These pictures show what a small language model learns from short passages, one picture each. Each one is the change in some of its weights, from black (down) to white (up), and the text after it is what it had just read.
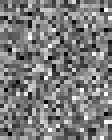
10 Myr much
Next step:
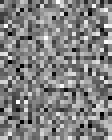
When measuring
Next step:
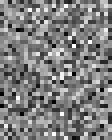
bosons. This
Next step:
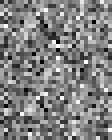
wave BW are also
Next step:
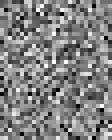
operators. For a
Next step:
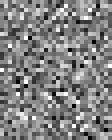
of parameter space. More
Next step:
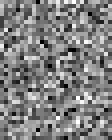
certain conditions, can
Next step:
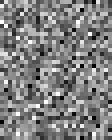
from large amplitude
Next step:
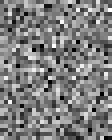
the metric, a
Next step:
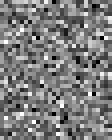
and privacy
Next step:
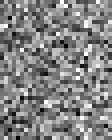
behave as they
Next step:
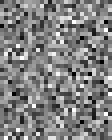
positive due to the
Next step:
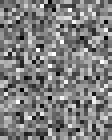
population due to its
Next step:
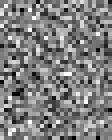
rate, the resistivity
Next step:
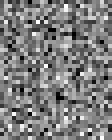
Comp. Phys.
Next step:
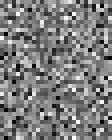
idea that the
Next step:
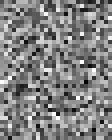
in high intensity,
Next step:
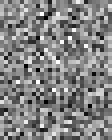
occurs in. Figure 1
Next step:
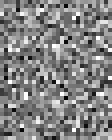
\Rightarrow \ \
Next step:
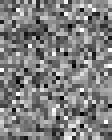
of this procedure
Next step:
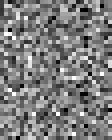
{equation} This represents
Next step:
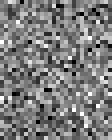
re-clean the
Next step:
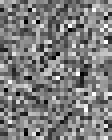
that BRAVO
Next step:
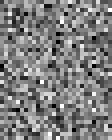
the relevant one
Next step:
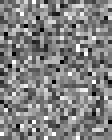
that is bounded from
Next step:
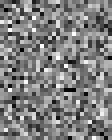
Basic image
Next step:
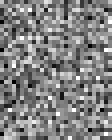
domain \(\Omega
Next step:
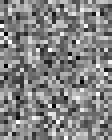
referent, such as
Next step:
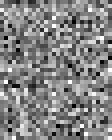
scaling functions. In
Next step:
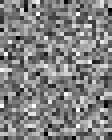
are SL solutions, small
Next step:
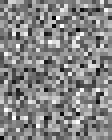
a more general class of
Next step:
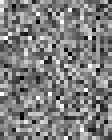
a cooperator and
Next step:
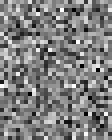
smaller, because of the
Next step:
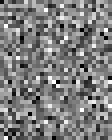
are consistent with zero within
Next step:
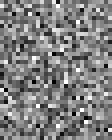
other bursts,
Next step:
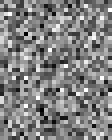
run in the loop
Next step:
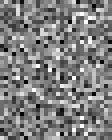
curve) projected
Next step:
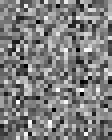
other instabilities and
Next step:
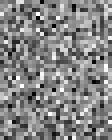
instead of the
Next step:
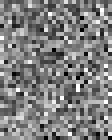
combining all three components
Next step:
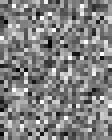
extinction. Of
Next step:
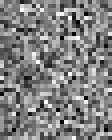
v_2 \rangle$
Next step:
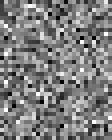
are specifically designed
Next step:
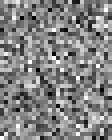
cuts can be
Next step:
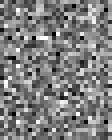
implemented to sample
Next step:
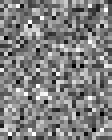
units of the mean level
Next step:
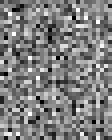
words, the time
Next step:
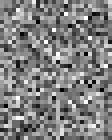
scale) revealed
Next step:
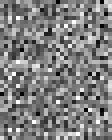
a significantly increased
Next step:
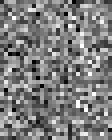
that they have no known
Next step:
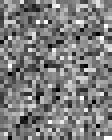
which we attribute to
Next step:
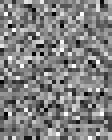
The dotted line is
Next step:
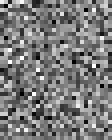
assume that its only
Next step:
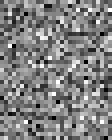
the eigenvalues
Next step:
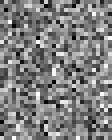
view of a basis
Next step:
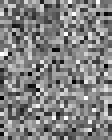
this asymmetry.
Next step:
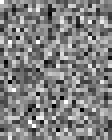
radio channel characterization
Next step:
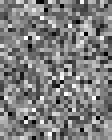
broken in
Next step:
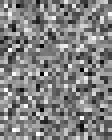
depending on the physical
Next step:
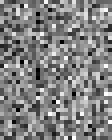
projection of the
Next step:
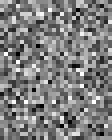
when they experience
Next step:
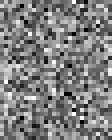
in stalling,
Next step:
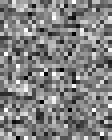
for arbitrary
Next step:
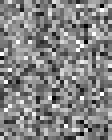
is assumed to be small
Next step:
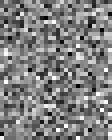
provided (the reference
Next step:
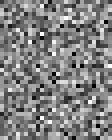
positions of both
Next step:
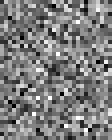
be replaced with
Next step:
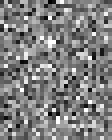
(see SI4 and
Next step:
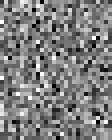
in supernovae
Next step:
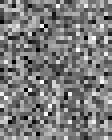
that in PCSI
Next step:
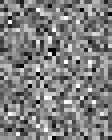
data. The best results
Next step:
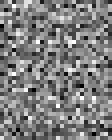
coupling with complex configurations
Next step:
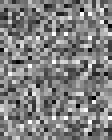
simulations. As an
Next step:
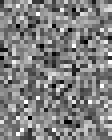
signature of CR
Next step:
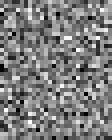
where $P(\sigma,
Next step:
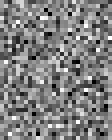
the quantum coherent
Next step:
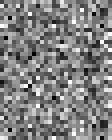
regression is not as
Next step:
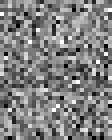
of the particles produced
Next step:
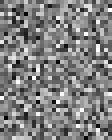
the MDF of the
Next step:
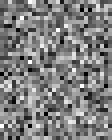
} \end{figure}
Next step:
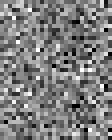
original max-min problem
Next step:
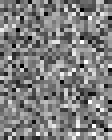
times longer maximum
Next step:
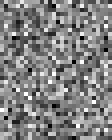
nearby universe, as
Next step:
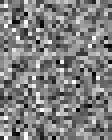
on the LEP
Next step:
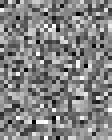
ansatz sampled
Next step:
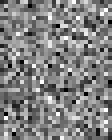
Husimi distribution
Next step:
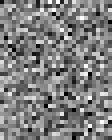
with testing,
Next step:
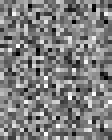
one in Case 1.
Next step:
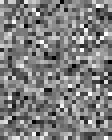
the Planar
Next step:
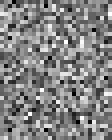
position of comoving
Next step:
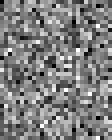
photon counting. The
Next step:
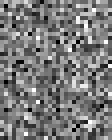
that the resonance field
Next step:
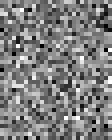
entropy for each
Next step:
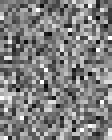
the open string has
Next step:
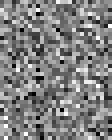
lines), projected on
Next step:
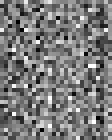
the standard harmonic
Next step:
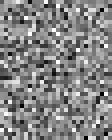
obtains a small CC
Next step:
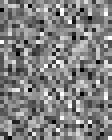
of the photon field distribution
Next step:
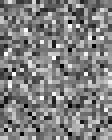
to reconstruct a
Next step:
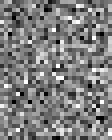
galaxy kinematic
